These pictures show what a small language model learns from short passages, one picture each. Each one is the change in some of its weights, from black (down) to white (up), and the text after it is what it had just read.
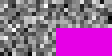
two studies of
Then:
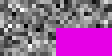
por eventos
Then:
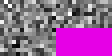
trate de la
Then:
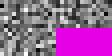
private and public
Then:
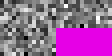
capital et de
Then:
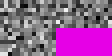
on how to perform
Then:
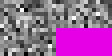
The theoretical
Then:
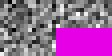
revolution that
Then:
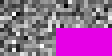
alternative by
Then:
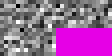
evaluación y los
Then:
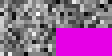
теорії та
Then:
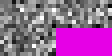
qualidade e
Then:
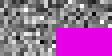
heat exchange
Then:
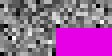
as shown in
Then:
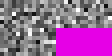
problem in order to
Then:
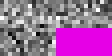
El interés en
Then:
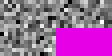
estate include:
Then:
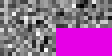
study was conducted on
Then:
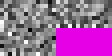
ДР и
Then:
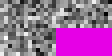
more general and less
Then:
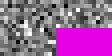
will assist in
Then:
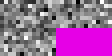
Z kolei
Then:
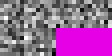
high speed
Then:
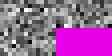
montaje y
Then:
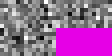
anemia in
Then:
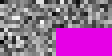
nm) of
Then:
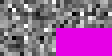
define an
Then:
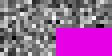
so that their effective
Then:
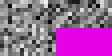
benefits to
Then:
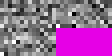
by climate change
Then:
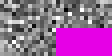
limitações do
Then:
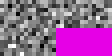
cortex is made
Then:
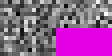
to control and process
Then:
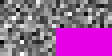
day, and
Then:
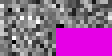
as they share
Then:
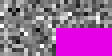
de fysica
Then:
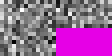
condições para o
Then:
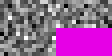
universal problems based
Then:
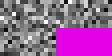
important to indicate
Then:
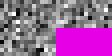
la valuación
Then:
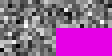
are organized in
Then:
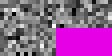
as doses de
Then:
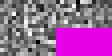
air and in
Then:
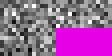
frame of
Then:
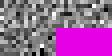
model is trained
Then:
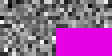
Gender Action
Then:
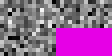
these possibilities
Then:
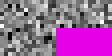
– это
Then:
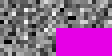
article examines
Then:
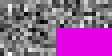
in sterile
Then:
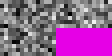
as an input for
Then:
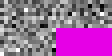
traditional learning.
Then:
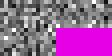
the performance of
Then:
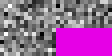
se depura e
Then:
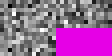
training dataset and
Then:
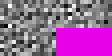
ideas, and
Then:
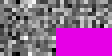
the society or
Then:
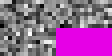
elections in
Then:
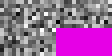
experiment results”
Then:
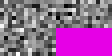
education remains
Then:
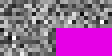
used. It has
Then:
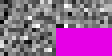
va nafas
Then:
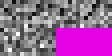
temperatures and
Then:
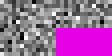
'Men che
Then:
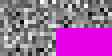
results in our study
